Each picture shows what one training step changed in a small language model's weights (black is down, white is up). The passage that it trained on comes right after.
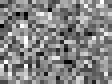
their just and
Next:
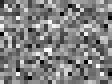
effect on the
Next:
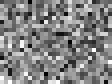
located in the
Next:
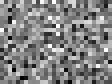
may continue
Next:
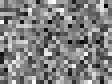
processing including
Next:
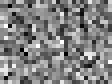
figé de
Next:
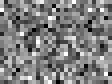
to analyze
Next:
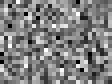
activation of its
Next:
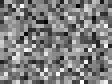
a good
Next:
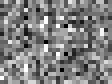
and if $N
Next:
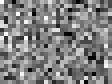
their environmental
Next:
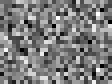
are widely
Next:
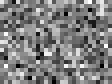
of organic
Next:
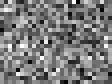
data model into which
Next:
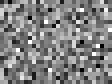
rather than
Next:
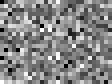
of the main
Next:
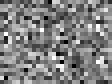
The following
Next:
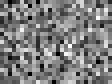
constructed to
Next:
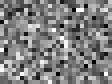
relying on
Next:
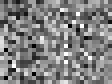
Partant de
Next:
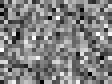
members of
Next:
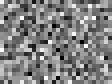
than merit
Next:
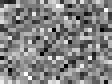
within the design
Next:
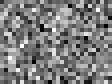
*MIS on
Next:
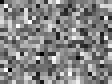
the implementation of
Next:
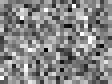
and raise
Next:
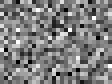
listados os
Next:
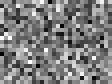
models using the
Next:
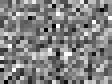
countries -
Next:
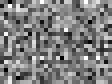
across different
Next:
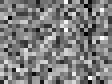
que es muy
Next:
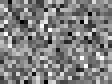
this study would
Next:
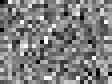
sight data,
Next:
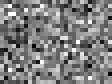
Part A*,
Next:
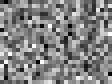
At the
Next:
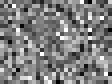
to cultivate
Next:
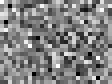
(N de
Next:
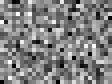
mal. O
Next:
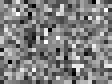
en la región
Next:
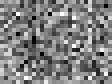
aquele que
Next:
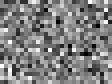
it ten
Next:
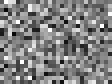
para transformar
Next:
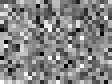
of the project
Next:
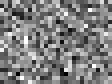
and One
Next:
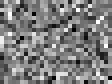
in terms of
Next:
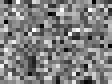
la Nación
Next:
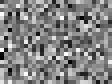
As for the
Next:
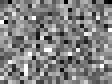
group and
